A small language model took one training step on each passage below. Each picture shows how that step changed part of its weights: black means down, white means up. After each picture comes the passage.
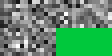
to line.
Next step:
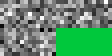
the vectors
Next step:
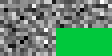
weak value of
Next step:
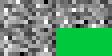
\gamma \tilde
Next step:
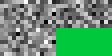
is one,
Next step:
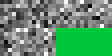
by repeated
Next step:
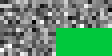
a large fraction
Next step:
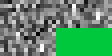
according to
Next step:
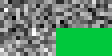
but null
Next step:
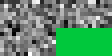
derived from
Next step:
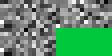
polynomials and
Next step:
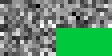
Given a
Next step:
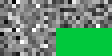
takes no
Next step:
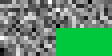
the solution of the
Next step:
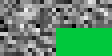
chart of
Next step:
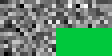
possibility is to
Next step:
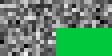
this column as
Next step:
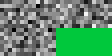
review the
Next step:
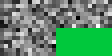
to take
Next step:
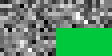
independently and in
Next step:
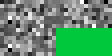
construct sets
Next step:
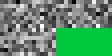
cell whose
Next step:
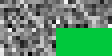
indicates how
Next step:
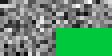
any algebraic curve
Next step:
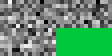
though the
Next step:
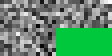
and prove them
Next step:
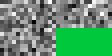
one example, the
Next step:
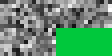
study the reduction
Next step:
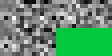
+ \cdots +
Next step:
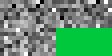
c} \sim
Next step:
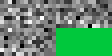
days are
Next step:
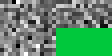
depends on the
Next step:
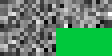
same as the
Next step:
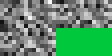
some of the
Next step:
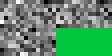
yields a matrix
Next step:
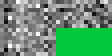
matries such
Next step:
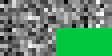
The inequality
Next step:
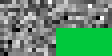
the total number
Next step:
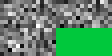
functions of time
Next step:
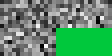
by z=0
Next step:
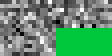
the square of
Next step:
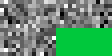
tube is
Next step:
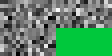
It follows from
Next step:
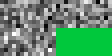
Considering Theorem
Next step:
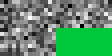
The addition of the
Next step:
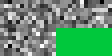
constant $C$,
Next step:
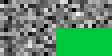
This makes
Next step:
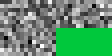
the shock
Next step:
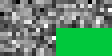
tend to
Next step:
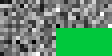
initial condition, for
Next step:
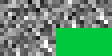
the importance
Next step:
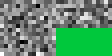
the applied
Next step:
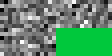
The plot
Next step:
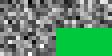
$\zeta$ of
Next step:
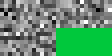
listed in
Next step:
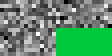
a planar
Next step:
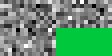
called the
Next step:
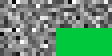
takes only
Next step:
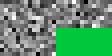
that $k <
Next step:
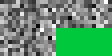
Green and
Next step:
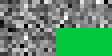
of driving
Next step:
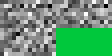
generated, we
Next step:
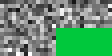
show that there is
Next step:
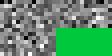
then $z$
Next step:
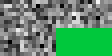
into SM
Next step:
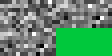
the number of
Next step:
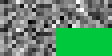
scheme is not
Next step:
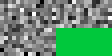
orders of
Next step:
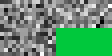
ages, that
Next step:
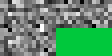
{\em normal
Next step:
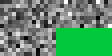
by the MN
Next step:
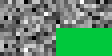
gas and
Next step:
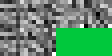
on the error
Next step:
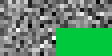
and converge only
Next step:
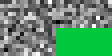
the simplest form
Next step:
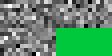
power normalization
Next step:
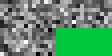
of calculation and
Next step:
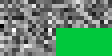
is odd the
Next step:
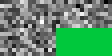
is an algebra and
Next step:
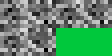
is in the
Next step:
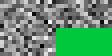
is, we
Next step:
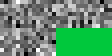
Assume conditions
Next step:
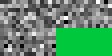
the branch
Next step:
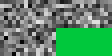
mass $<
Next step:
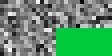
as Fig.
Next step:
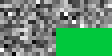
relation is
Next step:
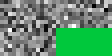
dataset contains
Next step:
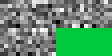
expansion of
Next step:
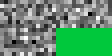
However, it is
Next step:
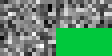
used as a
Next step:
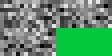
generation rate
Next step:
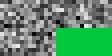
part of this
